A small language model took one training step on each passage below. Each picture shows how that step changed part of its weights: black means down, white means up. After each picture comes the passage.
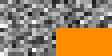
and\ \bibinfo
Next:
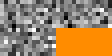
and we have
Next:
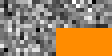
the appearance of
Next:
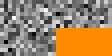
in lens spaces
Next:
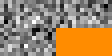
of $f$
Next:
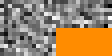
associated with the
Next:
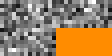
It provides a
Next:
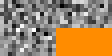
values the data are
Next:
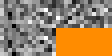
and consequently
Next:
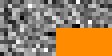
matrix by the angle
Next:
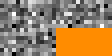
This verifies
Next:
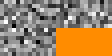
almost surely
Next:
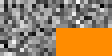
are set by the
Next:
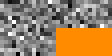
m$ thick
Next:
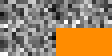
\cap \g
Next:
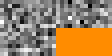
solutions in two and
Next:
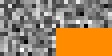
rather than for the
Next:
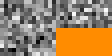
this formula can be
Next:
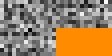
results emphasize
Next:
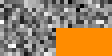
form $ A =
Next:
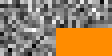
The most general form
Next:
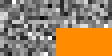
the reader to
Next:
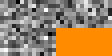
JM and
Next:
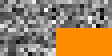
\ee In terms
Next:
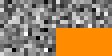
such an observation may
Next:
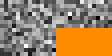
is constructed.
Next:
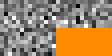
tension is
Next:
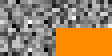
structure, and if
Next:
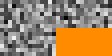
plot and from the
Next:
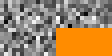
of functions $$
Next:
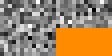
role will the
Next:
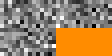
already been performed with
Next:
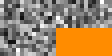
proving the
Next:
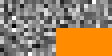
in distribution reflect
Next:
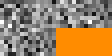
field theory of
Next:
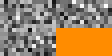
we show how our
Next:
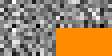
skip block
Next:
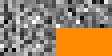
of ${\bar
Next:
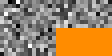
radiative correction
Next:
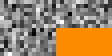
$$ we set
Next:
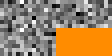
GR with two
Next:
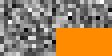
suggestions. This
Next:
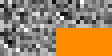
case, the
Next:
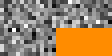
with convex boundary
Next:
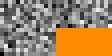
by taking the
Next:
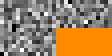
does not appear in
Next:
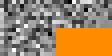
to generate
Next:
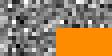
visit by the
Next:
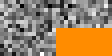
ours and
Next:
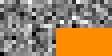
But then
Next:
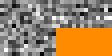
Cheng and
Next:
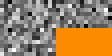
which corresponds to a
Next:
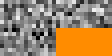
may be tempted
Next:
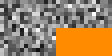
best signal approximation,
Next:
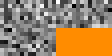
given $N$,
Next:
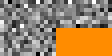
scenarios where diffusion
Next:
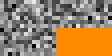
contradicts Lemma
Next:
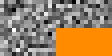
itself to be
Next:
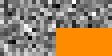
as the game
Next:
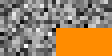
bundle $\det
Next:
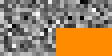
map spectrum}, there
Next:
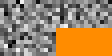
set on the
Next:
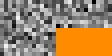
is the conjugate
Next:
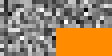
intersect the
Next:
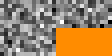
computing the
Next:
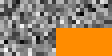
black hole configuration
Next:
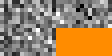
shown that Hamiltonian reduction
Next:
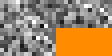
book of
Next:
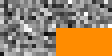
as the claim
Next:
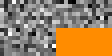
to be twice
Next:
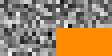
until the critical
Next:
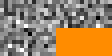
the excited
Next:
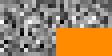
of variables, and
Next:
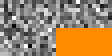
in reconstructing
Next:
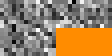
r \approx
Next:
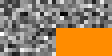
polarized light and
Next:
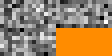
homologically essential
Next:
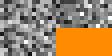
a formal
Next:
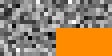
coupling to the
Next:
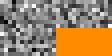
but we seek
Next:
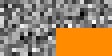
differences between the
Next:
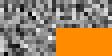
that can have enough
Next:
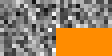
results} We
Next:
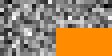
orbital and the
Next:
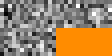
outward normal vector
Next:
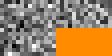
is homeomorphic
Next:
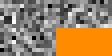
genericity of
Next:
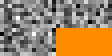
algorithm we obtain
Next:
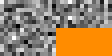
follows from Proposition
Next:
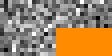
the idea.
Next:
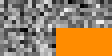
$\epsilon =
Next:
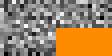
to describe well the
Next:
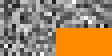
track of these
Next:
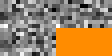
\right) =
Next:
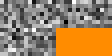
$e \in
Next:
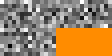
An empirical
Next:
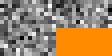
considering the coordination
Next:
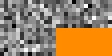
is independent of which
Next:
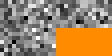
subhalo distribution
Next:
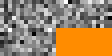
in Fig.
